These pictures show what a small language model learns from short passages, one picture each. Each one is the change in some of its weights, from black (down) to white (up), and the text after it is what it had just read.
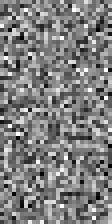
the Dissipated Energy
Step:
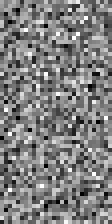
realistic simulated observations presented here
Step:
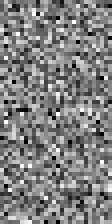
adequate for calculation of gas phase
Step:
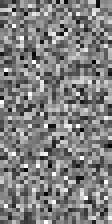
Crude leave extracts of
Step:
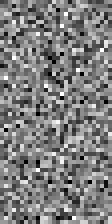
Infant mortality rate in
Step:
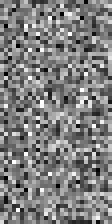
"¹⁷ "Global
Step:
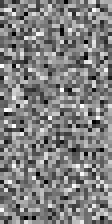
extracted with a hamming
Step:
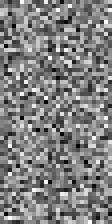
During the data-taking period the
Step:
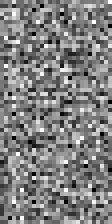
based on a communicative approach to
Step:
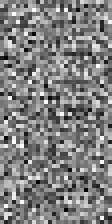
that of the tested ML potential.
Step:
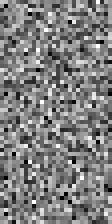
show that for the same program, C and
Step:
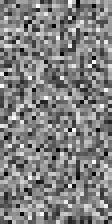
Great power is, in fact, often
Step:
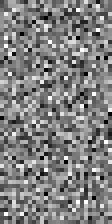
increasing leaf productivity. This approach
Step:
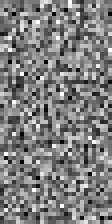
public perception. In response,
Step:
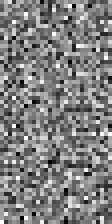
(or “blanket” for
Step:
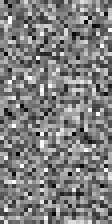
instances, full compatibility with
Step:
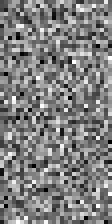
variables along four phases. The first
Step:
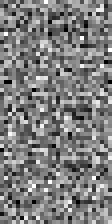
for PGM protocol. We
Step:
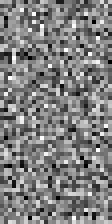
data. Expression analysis of these
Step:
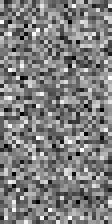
and $C$ the numbers
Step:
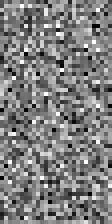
that noncommutativity causes
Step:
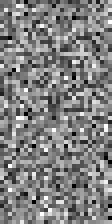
this being sufficient to allow further comparison
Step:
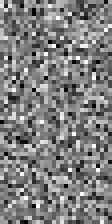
in Japan, the physicists
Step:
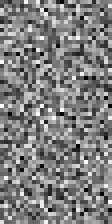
and submitted the manuscript
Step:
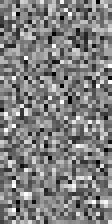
59 presented posters. We
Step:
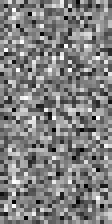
- T_s$, obtained from Table I and
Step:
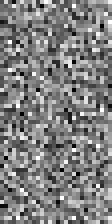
all the three methods are executed on
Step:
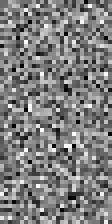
using blue straggler
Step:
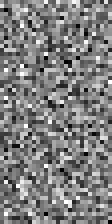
Review Due: Author
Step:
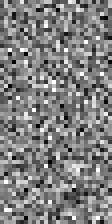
fruit quality of the five
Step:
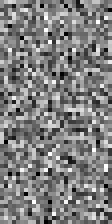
only via the dimensionless combination
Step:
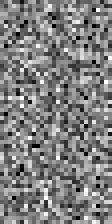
solid curves show magnetic field values.
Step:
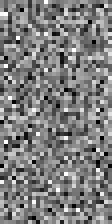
of possible incident neutron
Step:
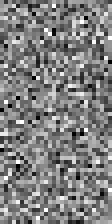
the offsets in arc seconds
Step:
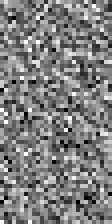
minimum bias trigger during the
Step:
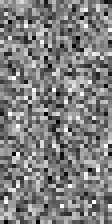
study are training (X_1), work
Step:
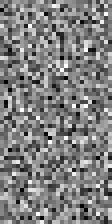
imperative that parents rise above
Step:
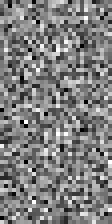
country. Climate
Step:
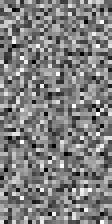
still using workers with manual
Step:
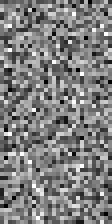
For the Constitution set the
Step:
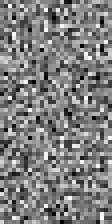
other three halo mass bins have
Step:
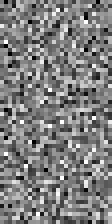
cases are in conflict with
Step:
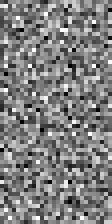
of role of Siegert state
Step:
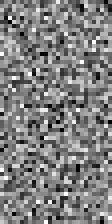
medical advice for female
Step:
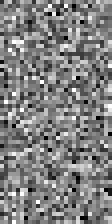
expression obtained from the high-temperature
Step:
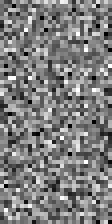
Model TAB Secondary
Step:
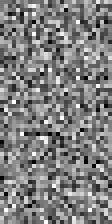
from a femtosecond source
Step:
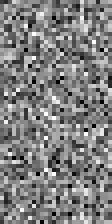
facility consists of an
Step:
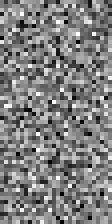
(i.e., at the moment of
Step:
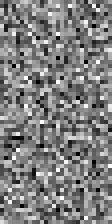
batteries and anticorrosive
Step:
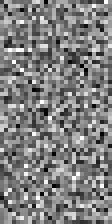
al [30] developed a deep
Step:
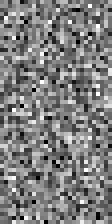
level. We probe the clock transition
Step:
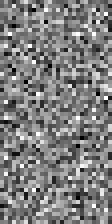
data and projections, this study
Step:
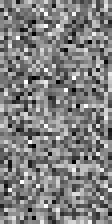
for statistical ensembles might be
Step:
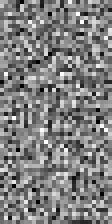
require new vessel designs as most of
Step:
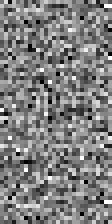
by DMRT. Lowercase
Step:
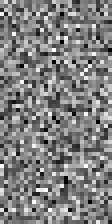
language proficiency while
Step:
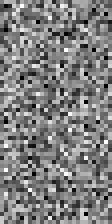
and interpretations by Davies
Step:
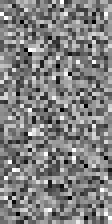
below a certain value (the
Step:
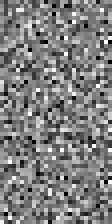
are dealing with dilute
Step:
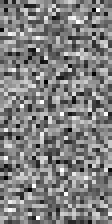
and data processing. This improves the
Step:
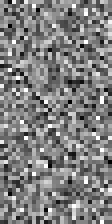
the TeV excess as measured by
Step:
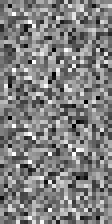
{author} {\bibfnamefont {K.}~\bibnamefont
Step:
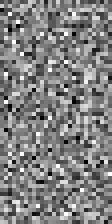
the results. The given type of tasks
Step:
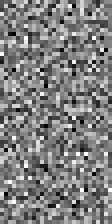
acquired in isolation but through
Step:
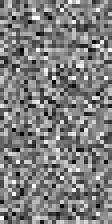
equal channel angular pressing
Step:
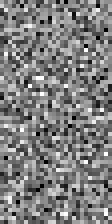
on extremely large collections.
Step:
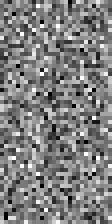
haptic feedback is not
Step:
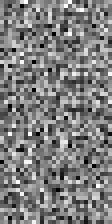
to dangerous consequences. An
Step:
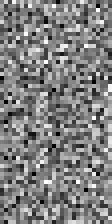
for individuals genotyped using lower
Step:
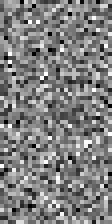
with NaOH (8%), the
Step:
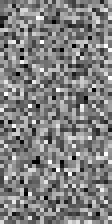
only be understood if behavior is
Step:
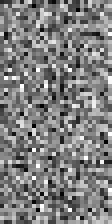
ESM in a 10 mL
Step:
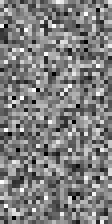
give equivalent results. It was
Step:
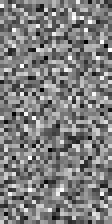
Meeting with prime users in
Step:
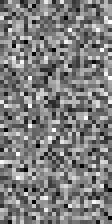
MELODY, a web
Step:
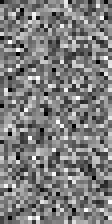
the detector itself as a filter
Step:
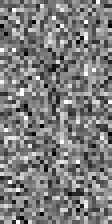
the metal cutting process in which quality
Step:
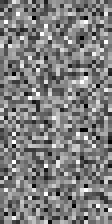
project leverages citizens'
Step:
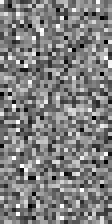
with his account of freedom
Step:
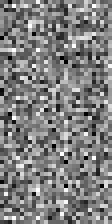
(%) of soil ranged between
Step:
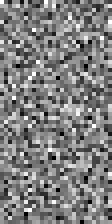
\frac{\partial \Omega}{\partial r}
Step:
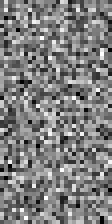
role in generating the complexity of
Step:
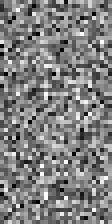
\vskip 0.3cm
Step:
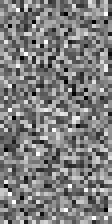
Pendidikan Indonesia
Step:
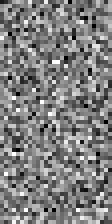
zero-points, it further
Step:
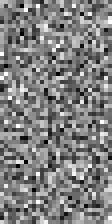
a permissible value [4],
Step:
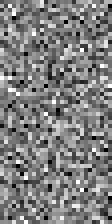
a baby onto the breast
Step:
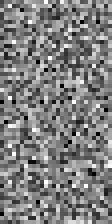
we first consider the scattering signal from a
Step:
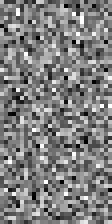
method using egg albumin method
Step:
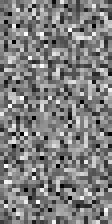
on the figure. We observe that
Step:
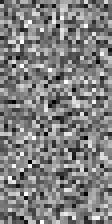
territory in the following cases:
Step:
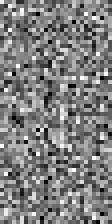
spyware and make informed
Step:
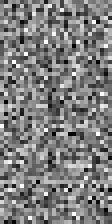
a torch bearer for the
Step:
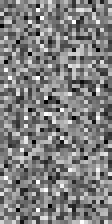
performs refinement of the longest
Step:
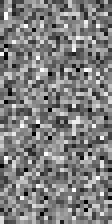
recognized as such by others from
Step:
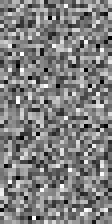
by central and state governments.
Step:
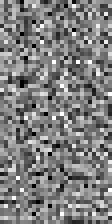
to synthesize evidence on
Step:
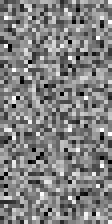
functionalities for removing offering
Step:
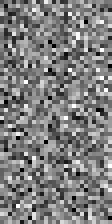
the dominant side) to 6
